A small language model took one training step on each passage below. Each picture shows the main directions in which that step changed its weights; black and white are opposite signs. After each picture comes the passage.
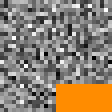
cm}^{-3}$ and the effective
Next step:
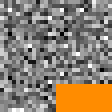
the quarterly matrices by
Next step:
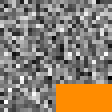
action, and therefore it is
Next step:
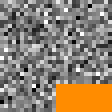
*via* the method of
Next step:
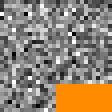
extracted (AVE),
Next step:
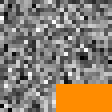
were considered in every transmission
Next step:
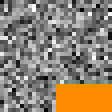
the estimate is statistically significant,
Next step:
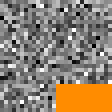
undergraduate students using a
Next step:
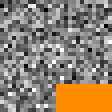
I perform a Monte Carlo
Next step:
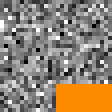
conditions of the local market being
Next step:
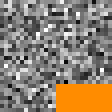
the Raman spectrum of
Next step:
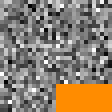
During the first half of the
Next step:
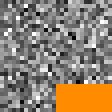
targets are presented in the
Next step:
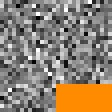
two particle Ursell function is
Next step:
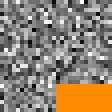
for engineering polymeric
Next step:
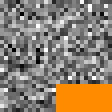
This person is a good
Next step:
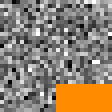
undergoes no reflection, and
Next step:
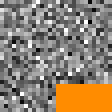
identity reduces to%
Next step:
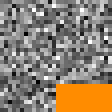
better than 0.6\%.
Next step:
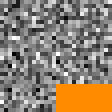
in extent, whereas the
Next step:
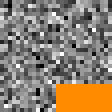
the maximum exceeds the
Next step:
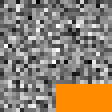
personal abilities, financial
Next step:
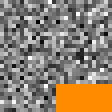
unfairness under fair
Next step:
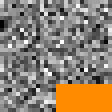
temperatures. PC resistance is
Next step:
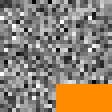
system. FIGURE 3 shows
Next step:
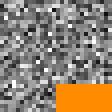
a hot intracluster medium
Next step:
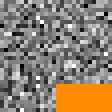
process of deploying a new
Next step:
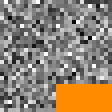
study explored street
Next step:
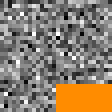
spectrum assuming a uniform
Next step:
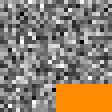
4.0 scope for
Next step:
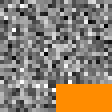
states of Au~I calculated with
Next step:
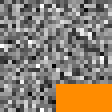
a due date, which is stated
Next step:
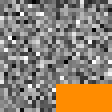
estimates, $r \equiv
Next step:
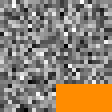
As noted by Hummels
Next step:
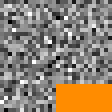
to judge whether the
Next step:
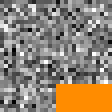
is accepted and the alternative
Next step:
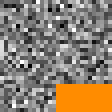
aware of his origin,
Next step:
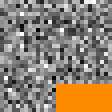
be seen that most classes
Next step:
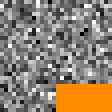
Sciences and Dr.
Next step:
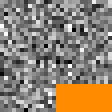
in Iran: Data Mining and
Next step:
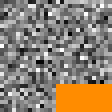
USA) were coated with
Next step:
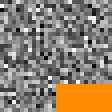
onset and comorbidity with
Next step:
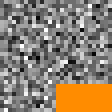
play to support the successful
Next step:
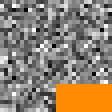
the loan without passing
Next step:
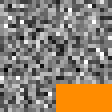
(cons X XX) YY
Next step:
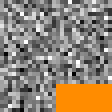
of HBV infection in an
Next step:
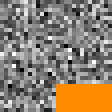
ways, the Takahashi
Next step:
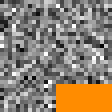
and it is nontrivial when
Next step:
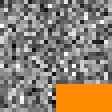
an understanding of the failure
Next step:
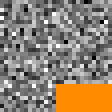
at the end. Of the initial
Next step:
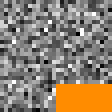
in many cases ranging from large
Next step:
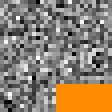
wind turbines. 23
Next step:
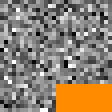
The price of CO₂
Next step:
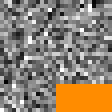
p_0\rightarrow 0$) through a
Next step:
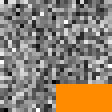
agrees that there is the need to
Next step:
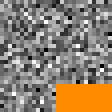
semiclassically using the
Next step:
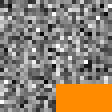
the magnetic transition temperature, while
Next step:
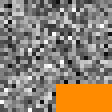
assume the magnitude of the
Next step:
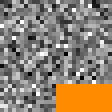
studying individual features of a
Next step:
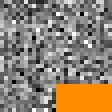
been incorporating art as a
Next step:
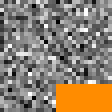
variation of $RR$
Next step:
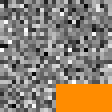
markers such as “more”,
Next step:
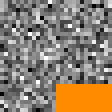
drivers: perceived need for
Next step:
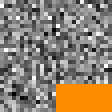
study aimed to assess the
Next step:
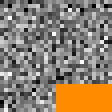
non-relativistic magnetic energy
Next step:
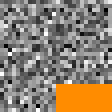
is that more samples of a
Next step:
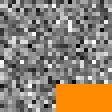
| Org. CPU
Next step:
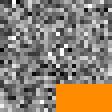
x and y are some integers and d
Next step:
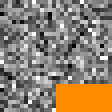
English tertiary
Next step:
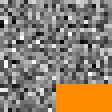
range of low or high quark masses
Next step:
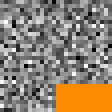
still divergent when
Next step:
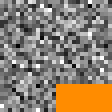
"Time varying speed of
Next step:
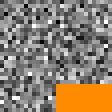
to familiarize the population
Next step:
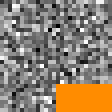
until no more gaps with size
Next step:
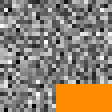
can emerge and so that the model
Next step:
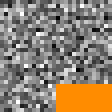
obtained images: a – the position
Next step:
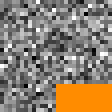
\end{matrix} \right] =
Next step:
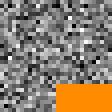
and $P_{40}$, respectively. The
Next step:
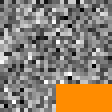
(e.g., dento
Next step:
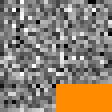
ultra-stable laser
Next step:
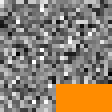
differentiation by management (Fig.
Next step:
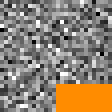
in Matter} chap. 10,
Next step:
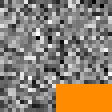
a social agent can encompass
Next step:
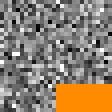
act or deed, it must be
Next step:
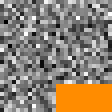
antisymmetric analogue
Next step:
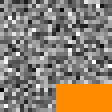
energy losses, and lower
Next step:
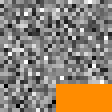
also Clifford operations,
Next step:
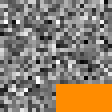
critical insights into its
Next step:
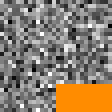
not conflict with our perception
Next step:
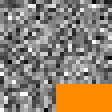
Example: Fig. 2:
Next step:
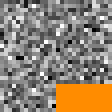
(type IV) varying
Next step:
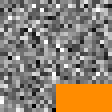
AND OPEN
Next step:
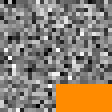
as an extremely accurate
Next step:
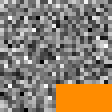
filters. Active
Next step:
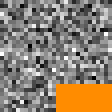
location Metals Average
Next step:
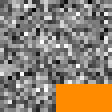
The corresponding iteration ratios are even
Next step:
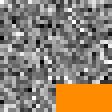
can display sharp and
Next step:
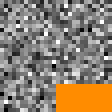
studies language. It provides
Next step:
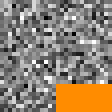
The recent camera applications
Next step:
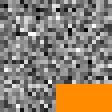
Friday, Eid
